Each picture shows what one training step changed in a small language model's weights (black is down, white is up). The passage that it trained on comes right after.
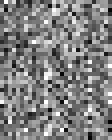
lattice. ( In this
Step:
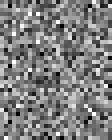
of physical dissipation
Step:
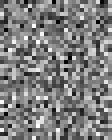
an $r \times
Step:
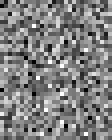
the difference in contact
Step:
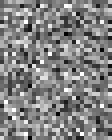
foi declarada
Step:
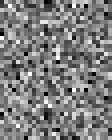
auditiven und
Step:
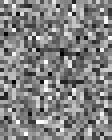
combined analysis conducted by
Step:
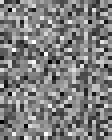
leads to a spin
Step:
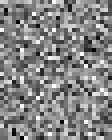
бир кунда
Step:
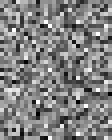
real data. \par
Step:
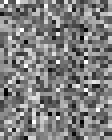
This dataset is used to
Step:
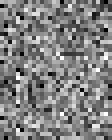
with GUF does not
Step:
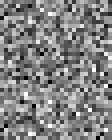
of exhibition
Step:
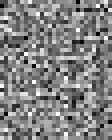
formula, means the
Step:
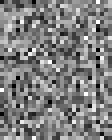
uning tarkibiga
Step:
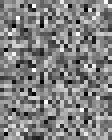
multi-GPU simulation
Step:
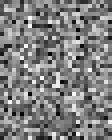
is easy to use
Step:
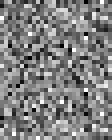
and Tsironis
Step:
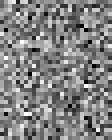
y aunque solo
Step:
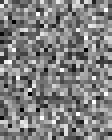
right to a safe
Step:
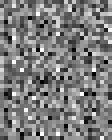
of the change of the average
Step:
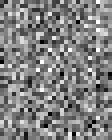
en cada red, los
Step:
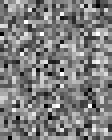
de temperatură și a
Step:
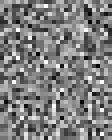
полягає у
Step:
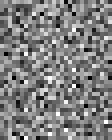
интерес к
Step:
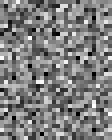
reprezintă una
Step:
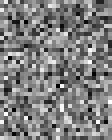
doir yangiliklarni,
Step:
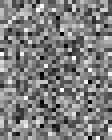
bo‘lib, u
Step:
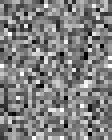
не относится
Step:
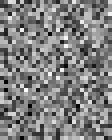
and by the type of
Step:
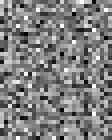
kelas, 5)
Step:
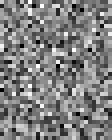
representation can be cast
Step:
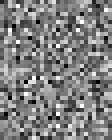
so that the binding
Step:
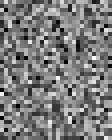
и культуры.
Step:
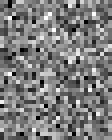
obvious that these
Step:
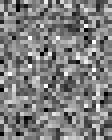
– tashkilotning
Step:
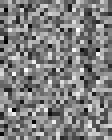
10%); качества
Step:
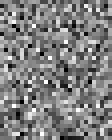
remain challenging
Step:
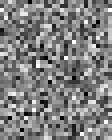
Moser, and
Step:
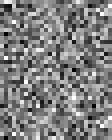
than 15 measured space points along
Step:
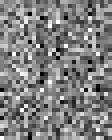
de impuestos o
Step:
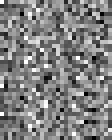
is not clear if the terms
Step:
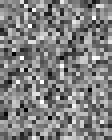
that the top-metal
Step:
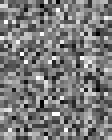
de Mishima pelo
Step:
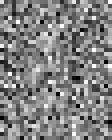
into its increments. The
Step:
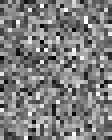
body composition;
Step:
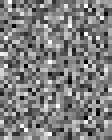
N. Tourism as
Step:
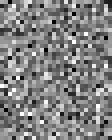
tilni belgilar
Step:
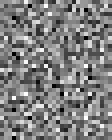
производства по
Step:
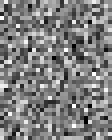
zone close to
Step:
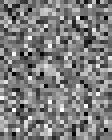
Neighbors &
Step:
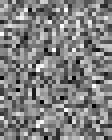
etadi. Bu usul
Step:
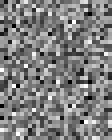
the model. Let a
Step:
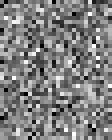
Porter revisité
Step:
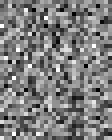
morte digna a
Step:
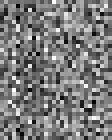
зростає на
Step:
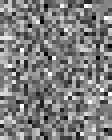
tua terutama para
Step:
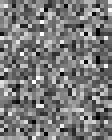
de qualificação e um
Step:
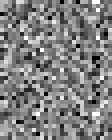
isteği ve
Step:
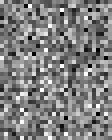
gente falecendo
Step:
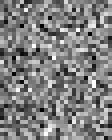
$C$. In these cases
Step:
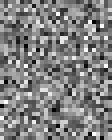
elektr signali
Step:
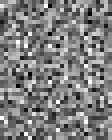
становив 17
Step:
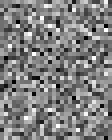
активная роль
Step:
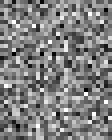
general Einstein static
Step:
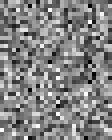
una incuestionable
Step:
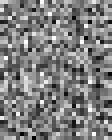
close to +1.
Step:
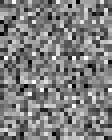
the body. These
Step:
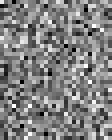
Using $(\beta,
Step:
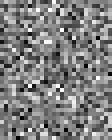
structures, involving
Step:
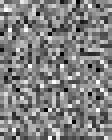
permitem ajustes
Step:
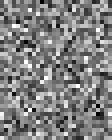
sociedade como um
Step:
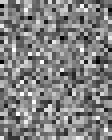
de processos formais de
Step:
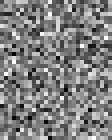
Communication under these
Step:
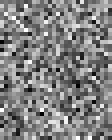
hisobga olgan
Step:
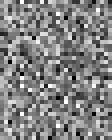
when developing and implementing
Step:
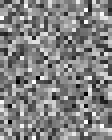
when analyzing these
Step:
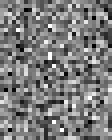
în care sunt
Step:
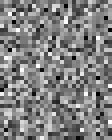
no entanto, tempo
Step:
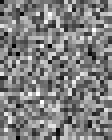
In this section, we
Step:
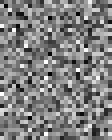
o'lim darajasi
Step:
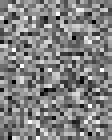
contextos históricos
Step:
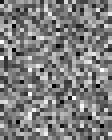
To see this we can
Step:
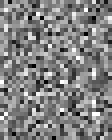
ise Traianus
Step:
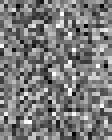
shikoyat va
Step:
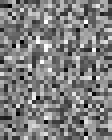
active electrons and
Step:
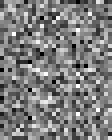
singularities of
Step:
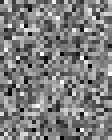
Hamma sudlarda
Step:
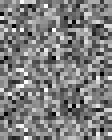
tasks. However,
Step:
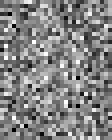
additional evidence. The
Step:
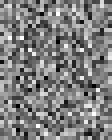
dilihat pada
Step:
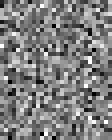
a la coronación de
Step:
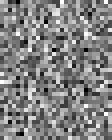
Magnetic Fields
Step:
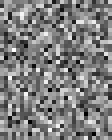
only in the outer
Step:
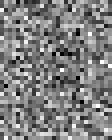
*.env* no
